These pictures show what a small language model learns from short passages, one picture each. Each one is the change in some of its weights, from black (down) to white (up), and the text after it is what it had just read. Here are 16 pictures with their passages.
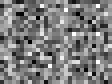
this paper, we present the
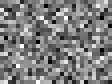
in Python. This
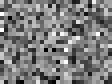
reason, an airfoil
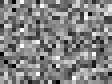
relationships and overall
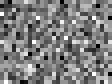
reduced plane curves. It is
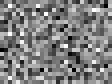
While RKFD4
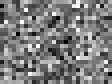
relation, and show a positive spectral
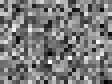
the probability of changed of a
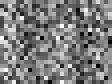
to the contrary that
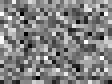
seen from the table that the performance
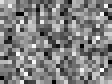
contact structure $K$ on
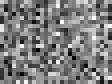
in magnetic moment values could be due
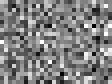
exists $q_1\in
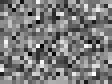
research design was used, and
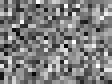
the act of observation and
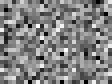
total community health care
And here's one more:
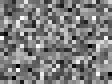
normalized per event and the high
